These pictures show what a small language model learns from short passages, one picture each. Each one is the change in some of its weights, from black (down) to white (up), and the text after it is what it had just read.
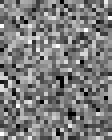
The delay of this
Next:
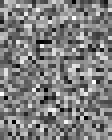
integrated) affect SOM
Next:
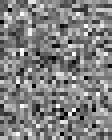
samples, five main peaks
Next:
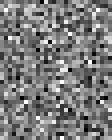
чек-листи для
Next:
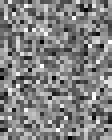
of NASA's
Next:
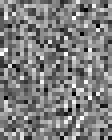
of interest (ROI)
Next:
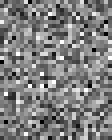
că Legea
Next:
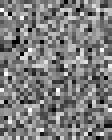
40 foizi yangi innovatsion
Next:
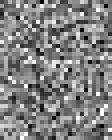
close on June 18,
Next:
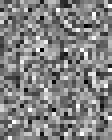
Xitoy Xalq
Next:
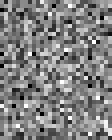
i dop. ot
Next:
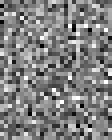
Environmental Sciences* 35,
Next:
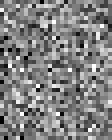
within the NGT
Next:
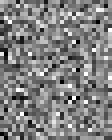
are most relevant across the
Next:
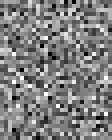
realitate” [1].
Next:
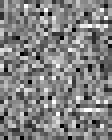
– create the conditions for a
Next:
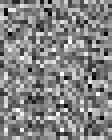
speed equal to c only in
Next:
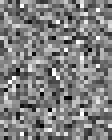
berikutnya. Dalam
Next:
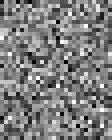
old when he elaborates the
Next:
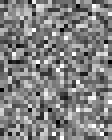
Parmar, Dr.
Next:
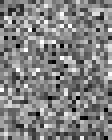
o KDE é
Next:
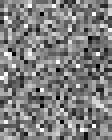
to be mobile and
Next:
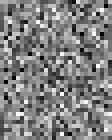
is rare in the general
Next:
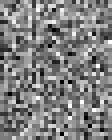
been unsuccessful,
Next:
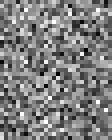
receive education like their
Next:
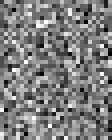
completion of the training.
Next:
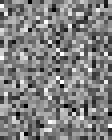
da qualidade do ensino.
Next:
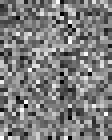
which the children are given tasks
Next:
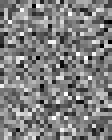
from raster to vector is
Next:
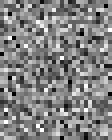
can smoothly be
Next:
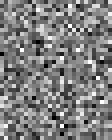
Della Valle.
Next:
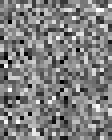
"В заключение
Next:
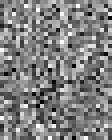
se trabajó de forma
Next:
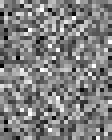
bar. Solay
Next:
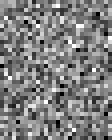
eng muhim asarlaridan biri
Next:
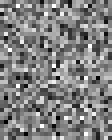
that AFM was expected
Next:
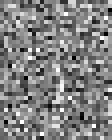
units in hidden
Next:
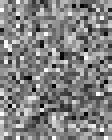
accompanies a person
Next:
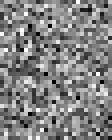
for monitoring dengue and
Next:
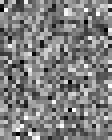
getirecek bir
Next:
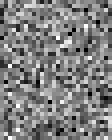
distribution (see for instance
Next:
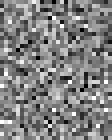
output complies with a domain
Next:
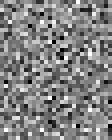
for evaluating options available
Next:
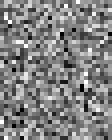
as a data collection technique
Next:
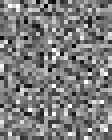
Усі типи
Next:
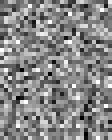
viewed as a commercial
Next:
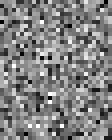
the cylinder only.
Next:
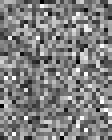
ratio (RSCR)
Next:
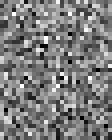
the closeness of the
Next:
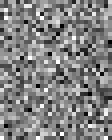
be challenging for students and
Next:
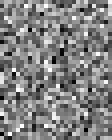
in that society. The effectiveness
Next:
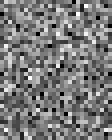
va moddiy-texnik
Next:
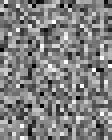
such as JAWS
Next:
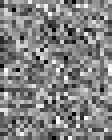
ta`lim va tarbiya
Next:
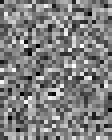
exceptions, key
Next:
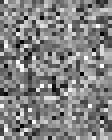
social relations ($p <
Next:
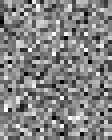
interleaving value
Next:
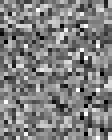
perform a comparative analysis of
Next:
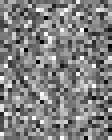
dichos espacios.
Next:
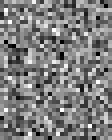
metodlari, shakli
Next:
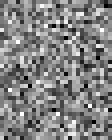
posed by the pandemic
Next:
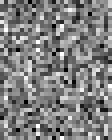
Metadaten sollten
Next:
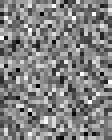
to progress piece by
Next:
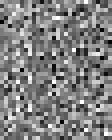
The effective stress-effective
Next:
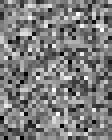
indicators appears with the
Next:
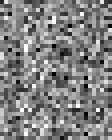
making good, ethical
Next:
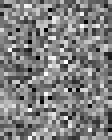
preservation which are already
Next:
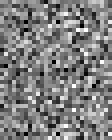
AC resistance, AC
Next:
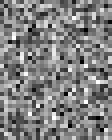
patterns more effectively, resulting in
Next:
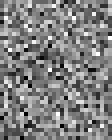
to increase as the distance between
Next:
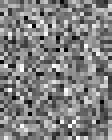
без груза за 8
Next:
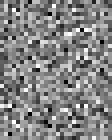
SEN Sensitive,
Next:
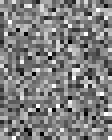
masih lebih rendah
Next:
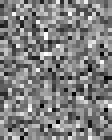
the battery has
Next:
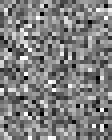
uzilgan shaxs sifatida emas,
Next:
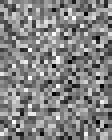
emerging educational challenges and
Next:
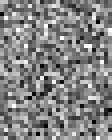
how access will be provided in
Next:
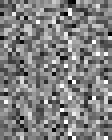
this paper, as an
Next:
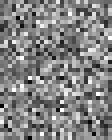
the intelligent control for
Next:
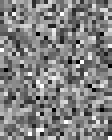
lichnosti studenta
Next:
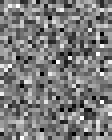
Тайвань от
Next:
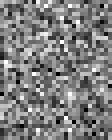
larvae at
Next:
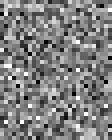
лаборатория ва
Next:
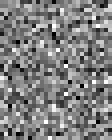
можна виділити
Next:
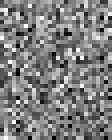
moslashtirish jarayonidir. U
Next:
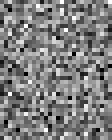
method (Mendes;
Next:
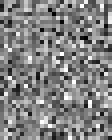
on mastitis, a
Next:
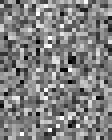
life. In this article,
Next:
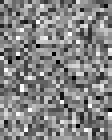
or any other award in
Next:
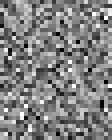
opbrengsten en
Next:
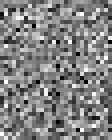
atividade ao nível da
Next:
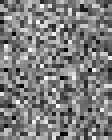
body language to convey meaning
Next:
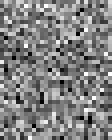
in a TV show and
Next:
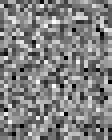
highest specific modulus,
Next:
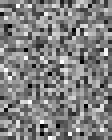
that enable accurate
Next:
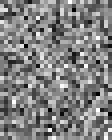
comentário, 1.
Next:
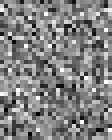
показатели физического
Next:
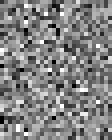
de fronteiras
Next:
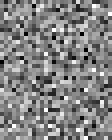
Partnership EU European
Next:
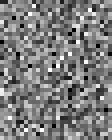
va resurslardan teng foydalanish
